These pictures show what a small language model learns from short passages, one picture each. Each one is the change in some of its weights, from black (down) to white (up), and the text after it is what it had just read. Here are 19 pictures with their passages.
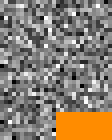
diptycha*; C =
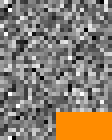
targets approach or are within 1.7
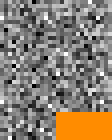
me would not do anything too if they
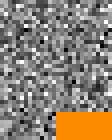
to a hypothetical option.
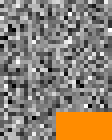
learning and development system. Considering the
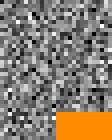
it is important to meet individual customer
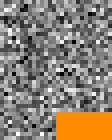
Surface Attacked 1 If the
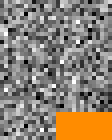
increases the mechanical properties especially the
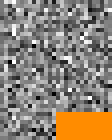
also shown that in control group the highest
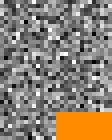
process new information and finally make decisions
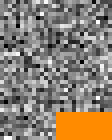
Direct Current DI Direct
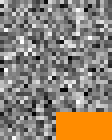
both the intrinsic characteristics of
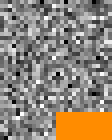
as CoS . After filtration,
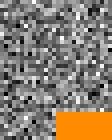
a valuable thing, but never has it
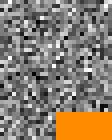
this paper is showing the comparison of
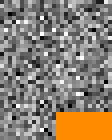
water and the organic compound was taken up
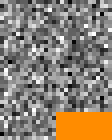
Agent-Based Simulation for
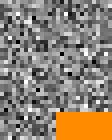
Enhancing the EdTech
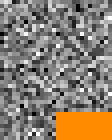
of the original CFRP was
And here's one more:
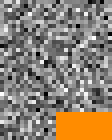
the hour," said a
